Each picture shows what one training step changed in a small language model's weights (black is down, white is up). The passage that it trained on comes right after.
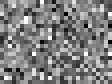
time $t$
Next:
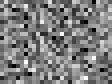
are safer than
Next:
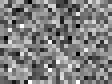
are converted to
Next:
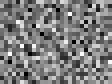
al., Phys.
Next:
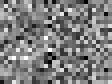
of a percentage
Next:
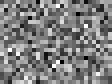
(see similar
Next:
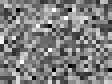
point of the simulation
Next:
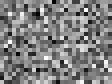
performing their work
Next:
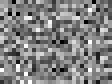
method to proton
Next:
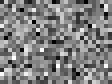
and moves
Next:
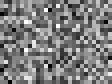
was not the
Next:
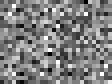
of households who
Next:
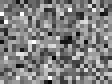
of enclosed
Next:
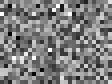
being presented with any
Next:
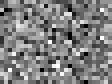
She finally
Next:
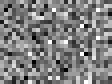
nodes to
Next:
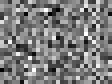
structure [12],
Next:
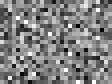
dotted lines
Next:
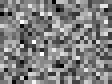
Operation and
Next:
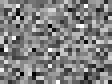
an energy point of
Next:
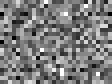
conditions. It is
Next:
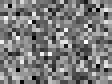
the solutions to the
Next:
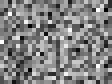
Two participants
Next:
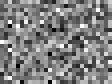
4th column
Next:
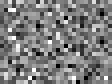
the visitor
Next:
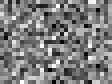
attain better result
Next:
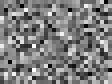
the metallic
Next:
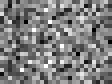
appropriate IIF
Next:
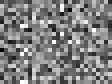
result obtained for the
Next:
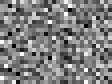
a typical
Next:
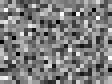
space. For
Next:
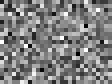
predicted by the
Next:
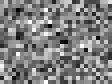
object of
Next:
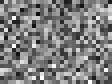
quality for detailed
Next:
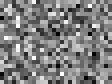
exhibit novel
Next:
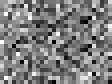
The initial graphs
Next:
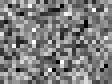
serve the
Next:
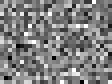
heavily from
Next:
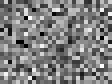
the decoder
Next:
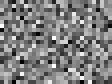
potential varies
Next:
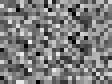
is only a large
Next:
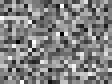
show the effects of
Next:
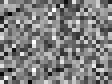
deviation of
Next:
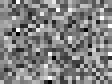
of pions has
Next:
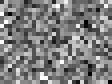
factor, defined as
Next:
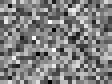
a part of
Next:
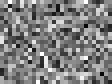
throughout its development
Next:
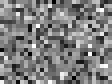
\Lambda \times
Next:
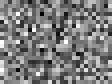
permeabilities up
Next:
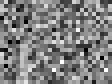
Centre for
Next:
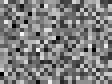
Conference on
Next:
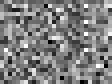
significantly worse than
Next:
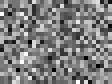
obtained by the
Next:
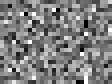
quite recently
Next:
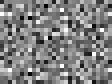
that, he
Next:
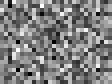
contributions from the
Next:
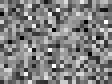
for price
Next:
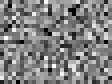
not lead a life
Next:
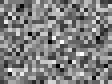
Water activity
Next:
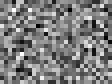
distortion are
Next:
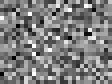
was mainly
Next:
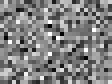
of conformal
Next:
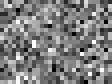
blocks of
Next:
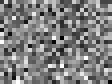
including new models,
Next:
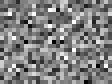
machine learning model
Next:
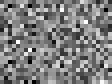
as well as increasing
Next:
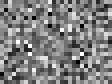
showed that none
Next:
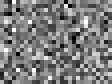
not a function of
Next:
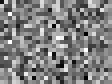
cutting and
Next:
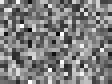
functions are used to
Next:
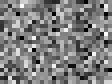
and the flux
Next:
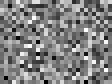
interest in management
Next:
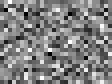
of periodic
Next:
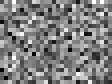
main challenges for such
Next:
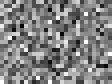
medium into
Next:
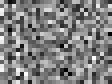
2) The
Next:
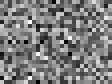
we examine the
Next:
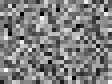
in hardware within
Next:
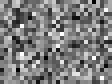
people are various
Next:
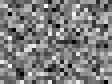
is unfair
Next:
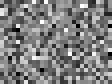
here "M"
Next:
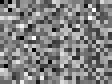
and connect different
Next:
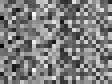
were recorded in
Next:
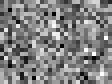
exhibited and
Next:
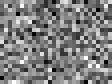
to the optimal
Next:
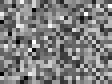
the 2D
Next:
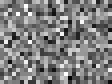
that aims at
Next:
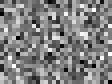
responsibility of
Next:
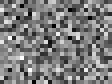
The α
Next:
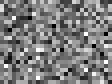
This period is
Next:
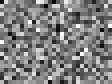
study, derived from
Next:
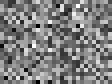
was involved in
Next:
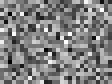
in between we have
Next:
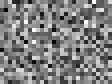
to exploring how
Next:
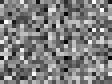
frequency fluctuations}
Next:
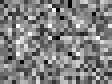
& SVD
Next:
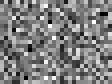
learning Chinese
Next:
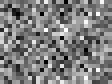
buildings, which
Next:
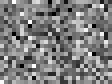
and illustrates
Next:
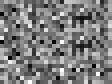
task. All
